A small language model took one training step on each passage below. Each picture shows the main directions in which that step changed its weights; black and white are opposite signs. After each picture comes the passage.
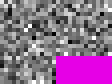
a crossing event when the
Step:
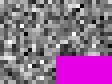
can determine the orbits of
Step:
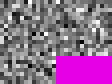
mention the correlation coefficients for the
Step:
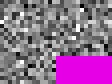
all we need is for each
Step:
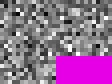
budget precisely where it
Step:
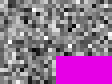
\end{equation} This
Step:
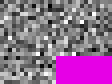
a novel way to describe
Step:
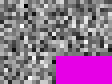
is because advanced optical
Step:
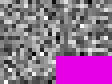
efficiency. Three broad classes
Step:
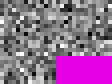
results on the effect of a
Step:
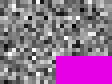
Transform method or other grid
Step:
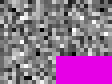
The first-interaction
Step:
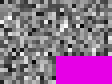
the inelastic scattering can
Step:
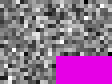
environmental instabilities arising
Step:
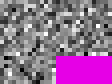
at least some of the
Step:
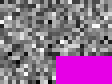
the present paper our consideration is
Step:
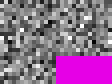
in institutions of higher
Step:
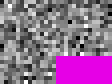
and the corresponding counterterms.
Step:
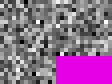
warm ionised gas phase
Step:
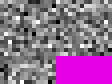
one real field dataset were employed
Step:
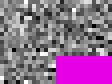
modules in the EMS.
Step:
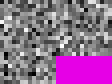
the incident photon beam are not
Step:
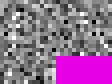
bounds on the solar mass
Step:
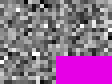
grains in its texture,
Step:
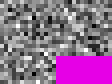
grouped with Class I
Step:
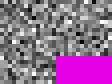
H_{\Delta \to
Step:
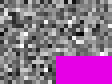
occur generically in quantum mechanics
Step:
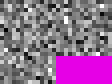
for identifying "no
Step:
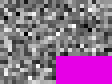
modes in achiral
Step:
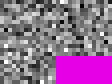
to trigger the drone's
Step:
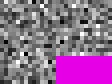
ratio of the partition functions.
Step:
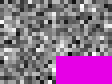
the last exponents of
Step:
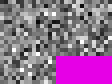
is very small (or very
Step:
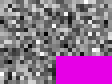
precision performances of the
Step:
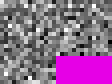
using a simpler (if
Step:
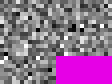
diff string could be found in
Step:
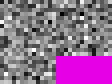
the nuclear Hamiltonian have so far
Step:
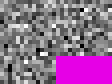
discussed above for the Euclidean case
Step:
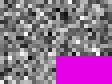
of the two classes of
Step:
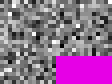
The gauge invariant definition of
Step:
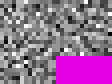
[14]. In addition,
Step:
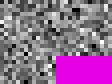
the electrostatic potential,
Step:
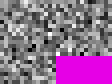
denoted by {\bf A}
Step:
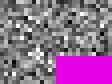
nodes), or negative (a
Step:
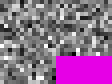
only presents the comparison of
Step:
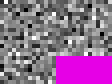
down the corresponding equations of motion
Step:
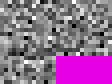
| 6 | Melihat
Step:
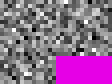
of the muon candidates along
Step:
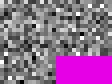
have been done to study the
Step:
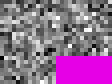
to the tidal Love number
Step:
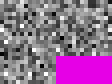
is relatively large compared to the
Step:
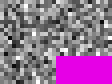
correctly realize chiral symmetry
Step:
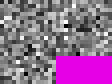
the only possibility: among all
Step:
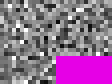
for Atomic Energy and RF
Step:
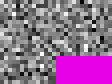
be used to estimate the precision
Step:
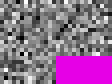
experimental spectra at these scales is
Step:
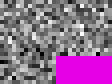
of the necklace
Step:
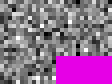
included in the analysis, which
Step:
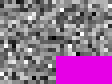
to $D$ by using
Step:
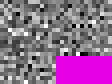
particles around the wave speed.
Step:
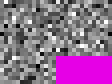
OSL of x-ray
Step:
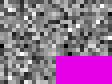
is the saturation momentum scale.
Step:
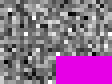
basecalled sequences directly
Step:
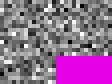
Numerical calculations require using equations
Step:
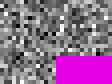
efficient manner in order to find
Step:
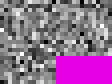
neutrino, atmospheric neutrino,
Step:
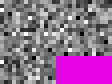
education in both
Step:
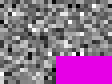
In particular, the emerging
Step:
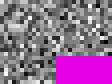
followed by a structure relaxation with
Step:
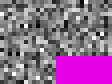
during the paper has the form
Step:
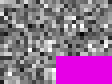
effect does not require the presence
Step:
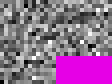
exciton 8 to 3.
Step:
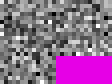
the $c$ axis were
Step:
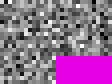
in the cubic structure, where
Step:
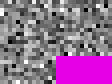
spectrum at MJD
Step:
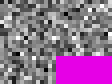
the five feeders, as
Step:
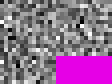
the literature. In both
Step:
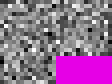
the photoionization threshold
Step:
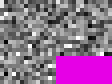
path $\gamma$ between these
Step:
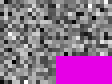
prior beliefs.
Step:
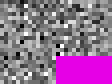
is allotted to compute
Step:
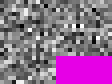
experiment has the sensitivity to measure
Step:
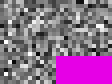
center (multiplied by
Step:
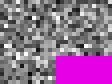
provides much better fits, the
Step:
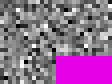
background solution, we solve the
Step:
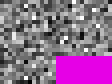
we consider a cosmic event,
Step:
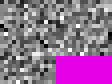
is not warranted
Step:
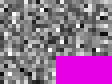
exact correlation times depending on the
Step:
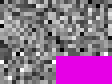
the full spectral determinant can
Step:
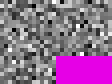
CPR can be readily
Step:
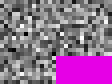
implement this approach to trace the
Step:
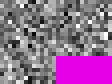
placers, both available
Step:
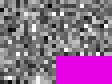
series converge very slowly
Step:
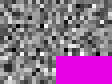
reflected in the dispersive
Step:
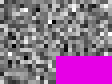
i \bar{\epsilon}
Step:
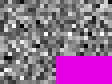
high-H magnetic state of
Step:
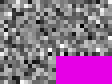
Our model-fitting of
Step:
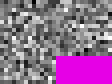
follows a homogeneous Poisson process.
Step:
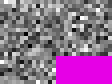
recoil to obtain wavelength values
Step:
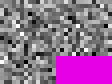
relaxation rate is clearly seen in
